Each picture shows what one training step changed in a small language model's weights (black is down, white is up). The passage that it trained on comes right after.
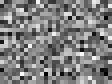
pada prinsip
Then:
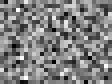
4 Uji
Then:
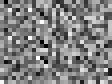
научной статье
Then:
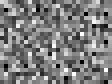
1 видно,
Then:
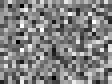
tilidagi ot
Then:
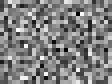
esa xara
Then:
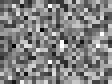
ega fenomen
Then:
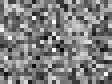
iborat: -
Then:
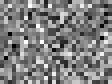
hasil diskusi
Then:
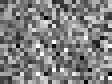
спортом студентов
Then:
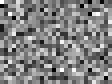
holat qaysi
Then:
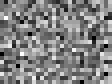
культурную программу
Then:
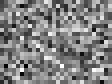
shakllarini qanday aks
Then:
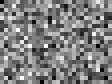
impacto y la
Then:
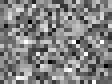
та лівої
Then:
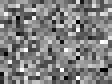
v sociálnej
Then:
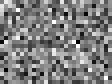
congreso de
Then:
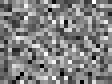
birga aniq
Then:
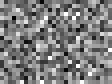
in English
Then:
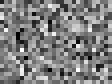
en el tratamiento
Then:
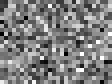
rapporte plus*
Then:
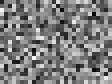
modelos de
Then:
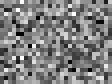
dini untuk
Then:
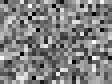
Yayın Tarihi
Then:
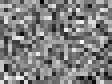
na terenie
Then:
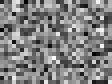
pedagógica. En
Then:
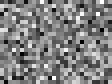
fraca e
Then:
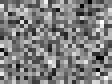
risico en
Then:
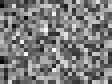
são específicos para
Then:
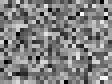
elles étaient
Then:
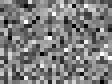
XX asir
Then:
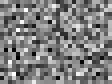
va mustahkam
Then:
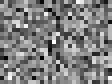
IgE totales
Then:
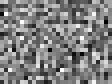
Bloglar va
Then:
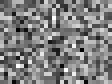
Como a inclusão
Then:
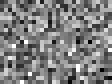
redução significativa
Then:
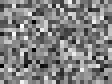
tomonidan yozilgan
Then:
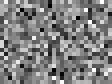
la satisfacción
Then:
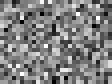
SQ QM
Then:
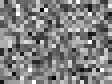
= formarea și
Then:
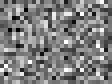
в любом
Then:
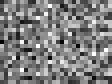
бўлмаса бир
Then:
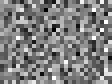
o Art.
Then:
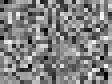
Technology Research
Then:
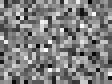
и почетка
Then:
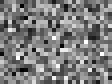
os limites de
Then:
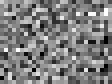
Dyer et
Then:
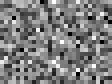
educational environment
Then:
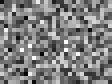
histórico de la
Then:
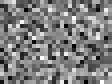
C é definido
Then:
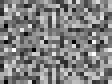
йилга ном
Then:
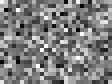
des trois
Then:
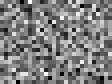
origin of
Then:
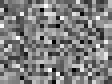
lodo em
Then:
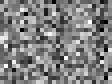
semmit, és
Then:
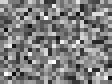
на те, що
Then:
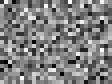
Antonio de
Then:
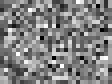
tarbiyalashga xizmat
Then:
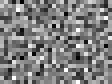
de abril.
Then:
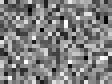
new approaches
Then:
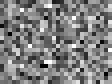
целей, а
